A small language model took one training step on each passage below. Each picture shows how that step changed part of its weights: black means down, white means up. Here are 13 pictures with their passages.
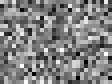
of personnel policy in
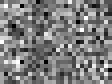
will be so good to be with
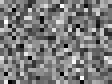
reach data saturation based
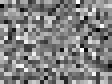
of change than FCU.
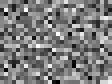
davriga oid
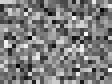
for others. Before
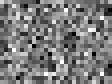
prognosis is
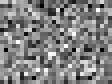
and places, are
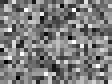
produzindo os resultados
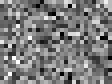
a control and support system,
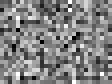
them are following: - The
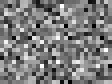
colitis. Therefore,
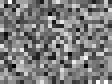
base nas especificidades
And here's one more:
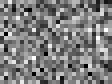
із метою
